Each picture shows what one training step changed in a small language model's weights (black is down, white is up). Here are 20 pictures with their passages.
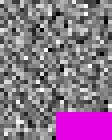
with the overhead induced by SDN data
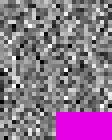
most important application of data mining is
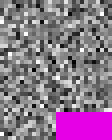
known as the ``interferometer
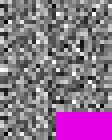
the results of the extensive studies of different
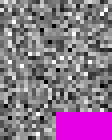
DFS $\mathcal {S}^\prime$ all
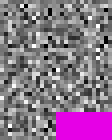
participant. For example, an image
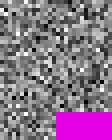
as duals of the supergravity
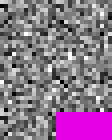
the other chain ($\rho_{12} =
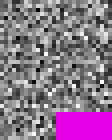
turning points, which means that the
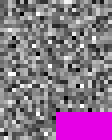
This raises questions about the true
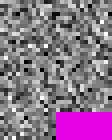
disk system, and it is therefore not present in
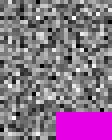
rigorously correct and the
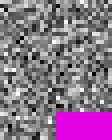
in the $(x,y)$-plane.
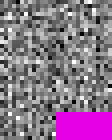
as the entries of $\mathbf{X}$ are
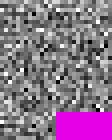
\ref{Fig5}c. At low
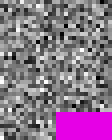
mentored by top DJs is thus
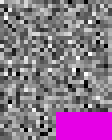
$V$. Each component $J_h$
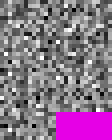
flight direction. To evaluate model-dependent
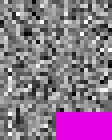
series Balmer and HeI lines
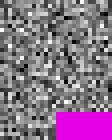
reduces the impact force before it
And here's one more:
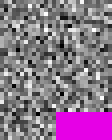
massive scalar ${\hat h}$ at ${\tilde
